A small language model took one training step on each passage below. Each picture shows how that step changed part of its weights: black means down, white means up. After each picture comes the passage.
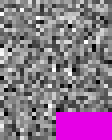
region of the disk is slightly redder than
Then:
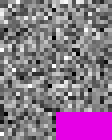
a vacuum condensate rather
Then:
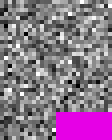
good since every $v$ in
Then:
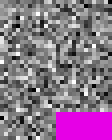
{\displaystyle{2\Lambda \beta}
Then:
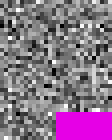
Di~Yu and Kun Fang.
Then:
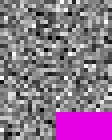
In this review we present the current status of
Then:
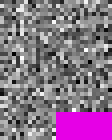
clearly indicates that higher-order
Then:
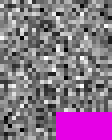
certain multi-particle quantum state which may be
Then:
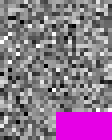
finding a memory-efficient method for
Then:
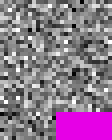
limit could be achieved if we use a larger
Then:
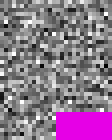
At ON states (logic level=1),
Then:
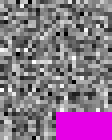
for the first few minutes of daily
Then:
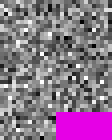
wave functions arose from the coefficients of the
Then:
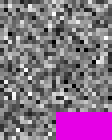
where the impurity interaction is constant with $n$
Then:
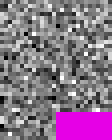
study of the numerous open problems stated here
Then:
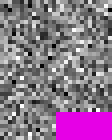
is applied. We decompose the
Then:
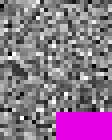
Opensignal report. - It has been
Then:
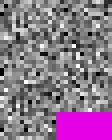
have meaning only at very large Reynolds
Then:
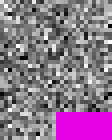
is identical.} \end{figure}
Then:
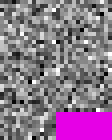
More specifically during the QGP
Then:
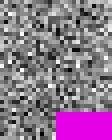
perturbations in this component are washed out
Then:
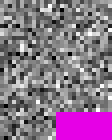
contains in its phase, and up to a surface
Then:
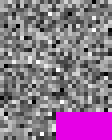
to translate between the classical and quantum
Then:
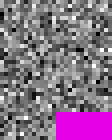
temperature versus pressure phase diagram.
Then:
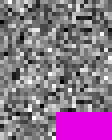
analyzed for various $N$ with
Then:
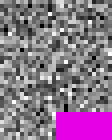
spatial dimension of the system. These so called
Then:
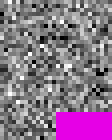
March light curve indicates that the transit
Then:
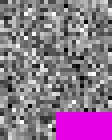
minimal model. The EHM Hamiltonian
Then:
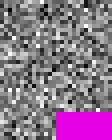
or $M_{*}$ increase, but
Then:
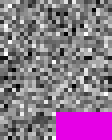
(right) on varying $\alpha$.}
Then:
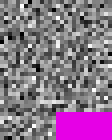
for $M$ the number of flights. In
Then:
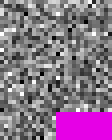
of the \pdfs\ requires both the
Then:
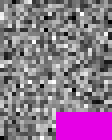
numbers of opposite-sign and
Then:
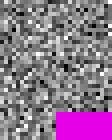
\end{align} \end{subequations}
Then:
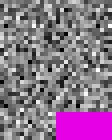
fields $\phi_{r,s}$ with
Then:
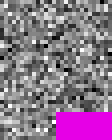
Besides, we choose generalized
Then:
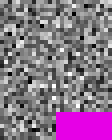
rise to the semiconducting behavior
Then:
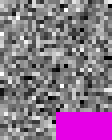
used. The parameter space of the grid covers
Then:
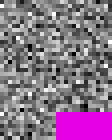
two systems and reduce the investment in
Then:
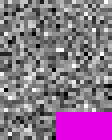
with respect to all the independent fields are given by
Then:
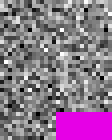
of class ${\cal C}^0$. As we will
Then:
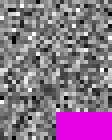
circle (0.8ex); & Java
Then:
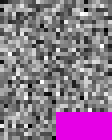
More importantly, the fact that AGN
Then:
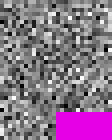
not taken into account in this paper, and
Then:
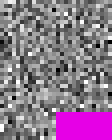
of training new models or deploying
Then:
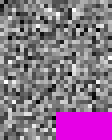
for different applications and can theoretically be used
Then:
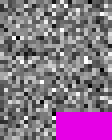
& & & \textbf{Proposed
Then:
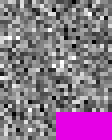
of laser light toward each FD
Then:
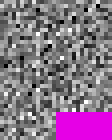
on to the main subject, let us
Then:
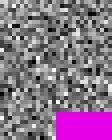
immaterial numerical factors). It is shown in
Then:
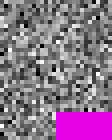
Moving within the intracluster
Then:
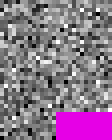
More complex and specific physical models---for
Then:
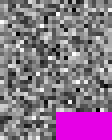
currently under construction will lower the energy
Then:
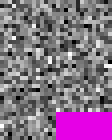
optimization problems related to ground state solutions
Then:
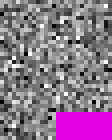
solution (\ref{blackstring}) reduces
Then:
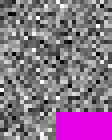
experiments (Figs.~2-3).
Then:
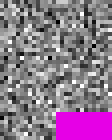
Korea} \date{\today}
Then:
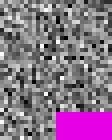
panels and antennas. The simulation initial
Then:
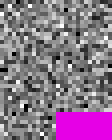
aims to capture the recent rapid
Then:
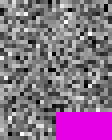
first 12 cycles since MJD
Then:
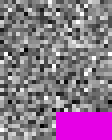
(Campion College/U.
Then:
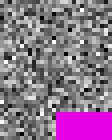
the symmetrized Lagrangian
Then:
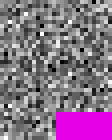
kilogram scale offers over an
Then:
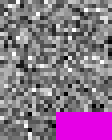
per cent smaller and, more importantly, the
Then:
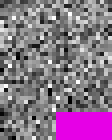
conclusions} \label{sec:7}
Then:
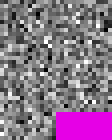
suppressed terms in $\mathcal L$ encode
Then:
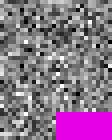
tensor. The tensor ${\cal
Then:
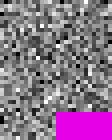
in small-scale magnetic elements by comparing
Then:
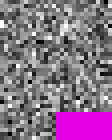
In this theory, we work with the totally
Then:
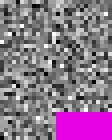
frame by conformally transforming
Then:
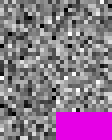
AI information & 1--5 & Not at all
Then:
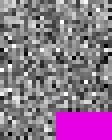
the solution of the renormalization group equation is characterized
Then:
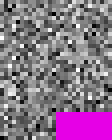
have provided explicit analytical expressions that
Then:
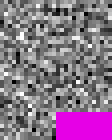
synergetic coupling effects, leading to significantly
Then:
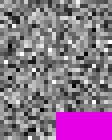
${\mathcal L}_T(z)$ is the probability
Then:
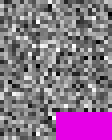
energies. There are many open
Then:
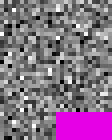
and the way in which the variability properties evolve
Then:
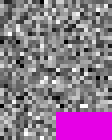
database file for their reference list.
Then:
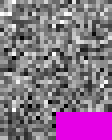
\,, \ee where $N$ is a constant.
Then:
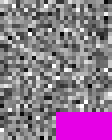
a PTA's sensitivity to GWs
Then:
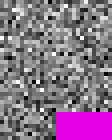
microphone. Because distributed
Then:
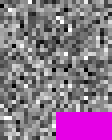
be treated by adding a term of the same
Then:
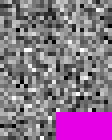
is shown in solid lines. In dashed
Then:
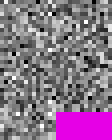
whose boundary is $\setinfty\times\eta
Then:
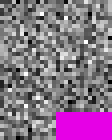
film consisted of Au (5
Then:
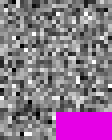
appears to be objectionable. It
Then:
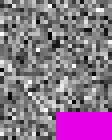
energies less than $100\,
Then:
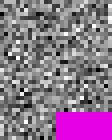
our proposed framework, we adopt the
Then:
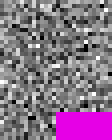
decision elements. The first task
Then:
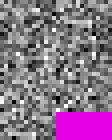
the radius depends on the angle.
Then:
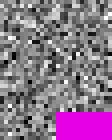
(25)$$ achieves $\epsilon <
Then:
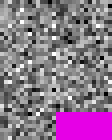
homeostasis and pathogenesis
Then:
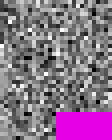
for this periodicity, the angular difference
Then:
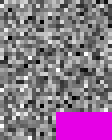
corresponding to their positions in the BPT
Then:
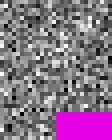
includes \cite{Kim2000}, which
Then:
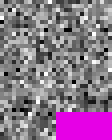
The model described there includes a few key
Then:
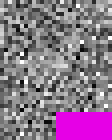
at at large scales. Thus, the vector
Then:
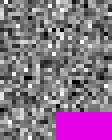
integro--differential operator. This operator,
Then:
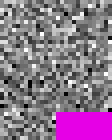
of MC ensemble tests.}
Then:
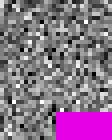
commutation rules $\left[
